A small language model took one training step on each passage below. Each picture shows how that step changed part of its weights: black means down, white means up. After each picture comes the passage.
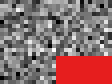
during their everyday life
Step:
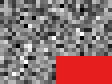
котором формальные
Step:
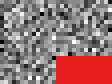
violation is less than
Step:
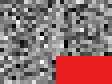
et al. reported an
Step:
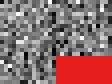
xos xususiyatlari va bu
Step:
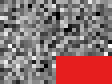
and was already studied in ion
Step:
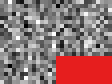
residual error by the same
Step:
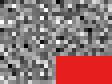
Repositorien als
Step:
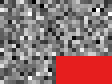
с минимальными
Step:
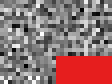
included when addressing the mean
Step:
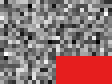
a power of 1 kW
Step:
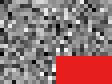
Mehrere Studien
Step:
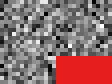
intersect other reconstructed
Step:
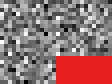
of our work that may be
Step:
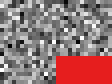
so the communicated
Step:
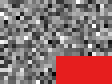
tagacha til mavjud
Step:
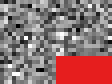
partons in the proton
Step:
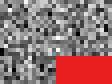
employ correlations between simple properties
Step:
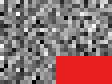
diferencia de los 23
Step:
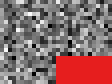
populares y las
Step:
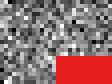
The article discusses the theoretical
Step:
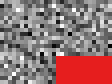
Galaxy by providing
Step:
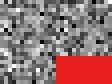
shared an entangled
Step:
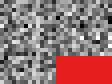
as a function of the points
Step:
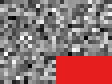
sequence, or pattern to identify
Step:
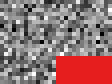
addition to their role in
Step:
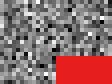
de la ciencia administrativa
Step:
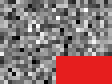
posisi cadar dalam
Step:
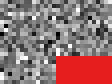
ville aux façades
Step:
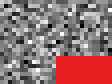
function. Positive
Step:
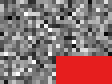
estructurando la formación
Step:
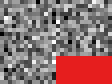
El Laboratorio de
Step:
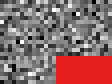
sie entscheiden,
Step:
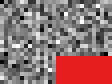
через 12 мес
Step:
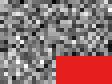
expectation value of the
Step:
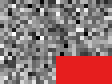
Ginecología en
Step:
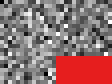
проектування –
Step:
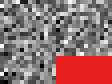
n$, where $n$
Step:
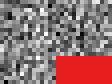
FINAIS O objetivo
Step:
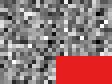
natural to go back to the
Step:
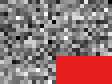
flat panel X-ray
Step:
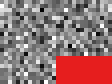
The spin excitations are known
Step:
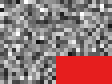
local time will be the same
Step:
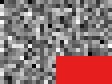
нашр тез
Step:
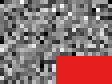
schon in seiner
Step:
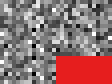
both types of differences.
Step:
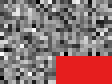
spectrum would be expected, while
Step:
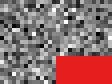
we have recognized
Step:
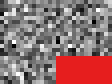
$$ \par We then
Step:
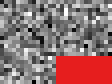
труда». В
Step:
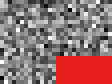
from MCS. The evaluation
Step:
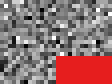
wordt er door
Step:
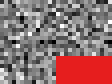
etilishi kerak.
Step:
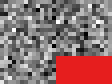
- Herraiz,
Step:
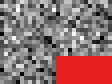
was then computed using the
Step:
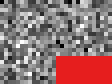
и граничных
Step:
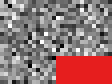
of the government to
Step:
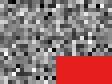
documentais e revisões de
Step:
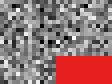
the superconducting gap properties from
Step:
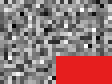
shown theoretically that when
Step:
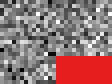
sensor *soil
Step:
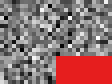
evolucionando de
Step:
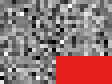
over 100 million random numbers
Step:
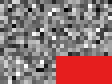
clusters drawn from the
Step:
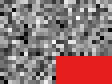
as FIR~1 and
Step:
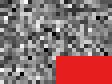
pois, que mais
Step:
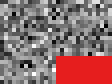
7 Qishloq
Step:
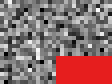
liquid, and shows
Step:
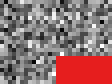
not prove nor discard
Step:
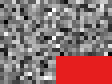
QSL time presented in
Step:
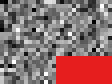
bu durumu ve
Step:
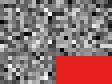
Stokes profiles of
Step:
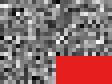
Young's double
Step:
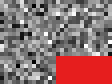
Further, we outline
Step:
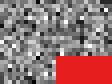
how scalable architectures
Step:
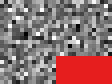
black hole horizon, the sign
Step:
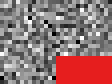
of $m$, the
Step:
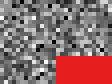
responsabilità morale di quei
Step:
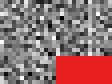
information financière de qualité
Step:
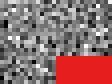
metric (Euclidean
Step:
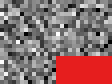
sohasida yagona
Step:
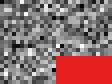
xalq ta‘limi
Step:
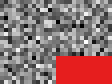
corresponds to the real world.
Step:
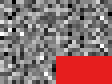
Economic Sciences, Associate Professor
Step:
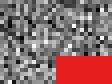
Jordi Corbella
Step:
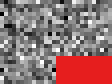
uni o'z
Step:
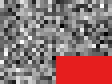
Nesse sentido, para o
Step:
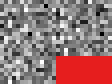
be found such that the final
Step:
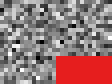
channel to be the dominant
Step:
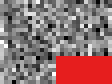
de santé et
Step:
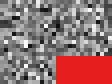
power spectra (both temperature
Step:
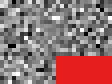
Located in the
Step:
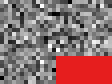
el procurador no lo
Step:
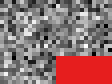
они имеют
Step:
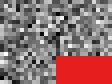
In this section, we present
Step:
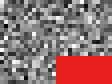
in modern science for the
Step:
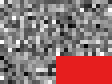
we will encounter
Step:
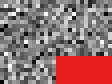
akmeological position in future
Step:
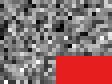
Know and What We
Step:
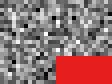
bo'yicha qo'mita
